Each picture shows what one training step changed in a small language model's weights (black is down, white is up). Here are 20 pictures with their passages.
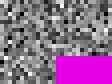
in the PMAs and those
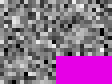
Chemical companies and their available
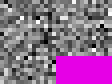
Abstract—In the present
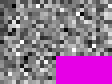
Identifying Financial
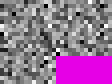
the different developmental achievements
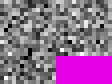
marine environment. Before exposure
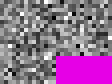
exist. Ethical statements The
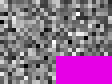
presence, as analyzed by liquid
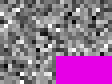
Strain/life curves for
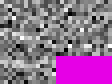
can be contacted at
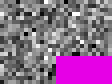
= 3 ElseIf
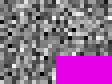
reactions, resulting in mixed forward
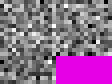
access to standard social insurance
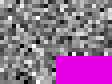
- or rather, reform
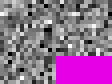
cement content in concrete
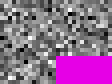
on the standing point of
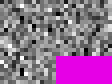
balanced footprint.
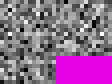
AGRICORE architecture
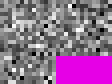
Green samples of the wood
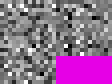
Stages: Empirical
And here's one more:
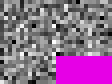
taken to allow the researcher to
